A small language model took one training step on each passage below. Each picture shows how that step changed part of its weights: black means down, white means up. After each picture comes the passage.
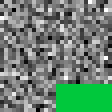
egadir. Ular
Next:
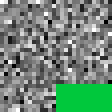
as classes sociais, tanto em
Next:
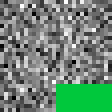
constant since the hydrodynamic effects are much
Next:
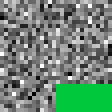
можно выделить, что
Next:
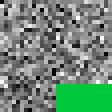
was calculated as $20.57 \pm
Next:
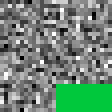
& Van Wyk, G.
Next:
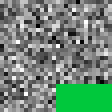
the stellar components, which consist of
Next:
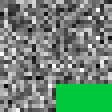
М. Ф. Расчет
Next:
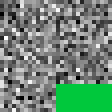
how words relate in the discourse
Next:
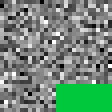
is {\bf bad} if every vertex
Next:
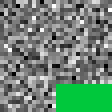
proved [1] that when the potential is
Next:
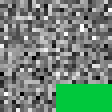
a combination of the exact local neighborhoods on
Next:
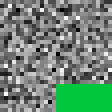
of one decay product then always results in the
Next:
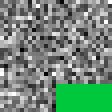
a symmetric matrix. We now apply Theorem
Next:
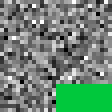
loop contribution is minimized (and ideally
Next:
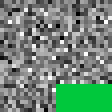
structure publique. Ce contexte
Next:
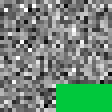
many researchers, due to the treatment
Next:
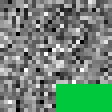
empresarial hoy en día,
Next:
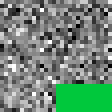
of pure classical and hybrid
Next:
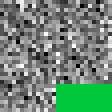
hypothesize that players increase their rate
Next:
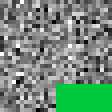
\bigskip An explicit formula for the number of
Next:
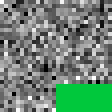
bajarish; sherikning
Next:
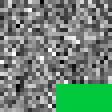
therein). The concrete question that we
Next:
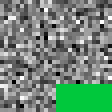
\begin{itemize} \item The presence
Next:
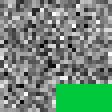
and sutured manifolds has many important
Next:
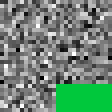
di kelas VIII SMP
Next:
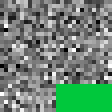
equality in (\ref{5.3})
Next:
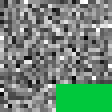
2.10). More explicitly, this means
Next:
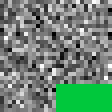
the top of each panel in red and
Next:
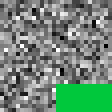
and independently by Taelman
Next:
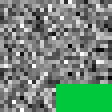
the HNL, other decay channels
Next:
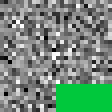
spinors. \endhead The bundle of
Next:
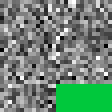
the results. we will show the numerical
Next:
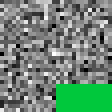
\sum_{h \in N \setminus
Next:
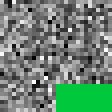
tortuosity in the true
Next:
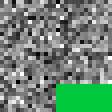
is also indebted to one
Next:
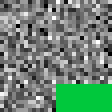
endosperm zarrasini
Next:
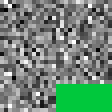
bo'lmas. Chunki bosh
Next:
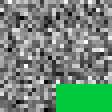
isolada, as demais
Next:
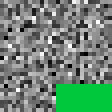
and introduce the representative PNS thermodynamic conditions
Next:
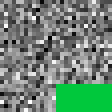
form as follows: $$z =
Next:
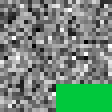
equals the degree of $p$, the
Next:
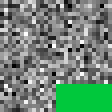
ва декларациялар
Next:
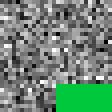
voluntad, en la medida en
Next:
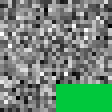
\cite{LSZ} in a
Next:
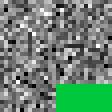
tavsifdagi izlanishlarni
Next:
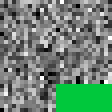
ushbu yozuvlardagi
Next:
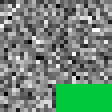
for $E_{p}$ less than
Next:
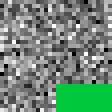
the \catmads algorithm are
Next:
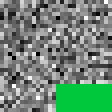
benadering is strategie, dat
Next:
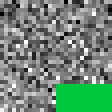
various topological excitations, such as vortices
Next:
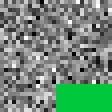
$\mathcal{L}$ arises from a
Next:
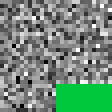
for any $t>0$, the sample
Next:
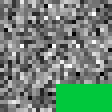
Shamir\\Department of Computer Science
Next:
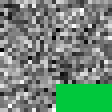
и данных самих экономических
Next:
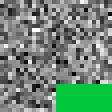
as well as the possibilities of using
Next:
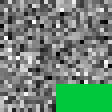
columns $1,\ldots,k$
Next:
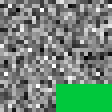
of a powerful cosmological observable.
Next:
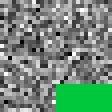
The instrumental setup is shown
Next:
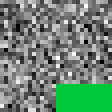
селекция сурувларини
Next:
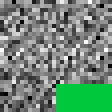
Rend. Circ. Mat.
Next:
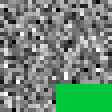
presente. Uno de los principales
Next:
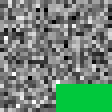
\emph{operator Cayley transform},
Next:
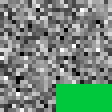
culminación de la educación
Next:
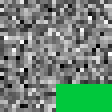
to that of IL methods, as only
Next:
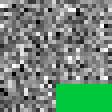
the dual space $X_0^*$.
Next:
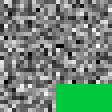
debido a las características
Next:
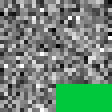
found that the migration of low-mass,
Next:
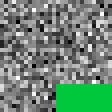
due to the gyrotropic coupling
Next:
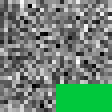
local environment density than by the presence of close
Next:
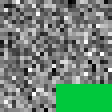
типа, исходя из
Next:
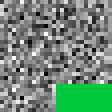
2300 RA Leiden, The
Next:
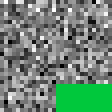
initiation, Przybyla
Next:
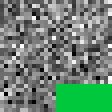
to note is the significant reduction that occurs in
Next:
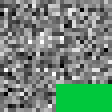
tabiat va jamiyat
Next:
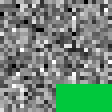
estimates become less accurate as the noise level increases
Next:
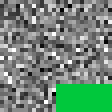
because the system maps into a free Fermi
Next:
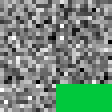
de saída do inversor.
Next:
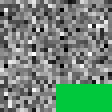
проект, представлений
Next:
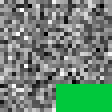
QW presents the highest values.}
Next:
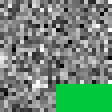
is designed to avoid. On the
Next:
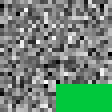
a temporalidade da obra da
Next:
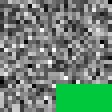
different mean spectral indices ($S_\nu
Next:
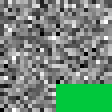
$i$-th species does not
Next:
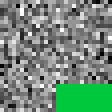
idea generation processes, since the ability to
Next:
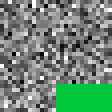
mesmo” não passa de um
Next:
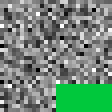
de áreas degradadas no
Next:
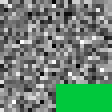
first SIR predictor. The
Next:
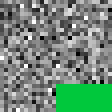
having many similarities, is the
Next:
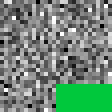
sisteminin getirilmesi,
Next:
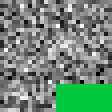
supplies detailed information for stars with abundance
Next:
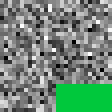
the input tokens. \item
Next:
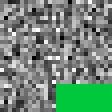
According to Lemma \ref{num}
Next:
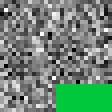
this analysis, and very briefly discuss them
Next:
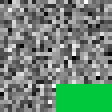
To bound the integral above we use the following
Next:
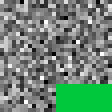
whose cumulative distribution function is
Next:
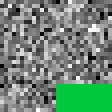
of the bound states from the interactions
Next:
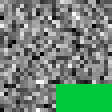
La Belle et la Bête
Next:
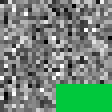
assume um papel preponderante
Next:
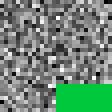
determines a result of a measurement:
